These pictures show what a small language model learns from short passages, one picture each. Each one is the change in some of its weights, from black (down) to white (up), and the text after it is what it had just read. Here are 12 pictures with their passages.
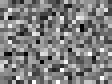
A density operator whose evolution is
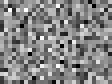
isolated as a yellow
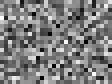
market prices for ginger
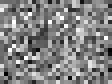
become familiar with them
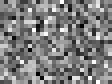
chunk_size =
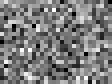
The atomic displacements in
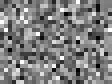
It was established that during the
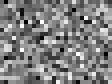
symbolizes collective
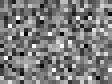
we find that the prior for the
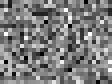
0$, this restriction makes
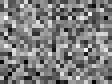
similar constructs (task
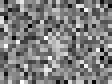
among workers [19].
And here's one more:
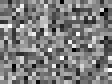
the attempt shows that the
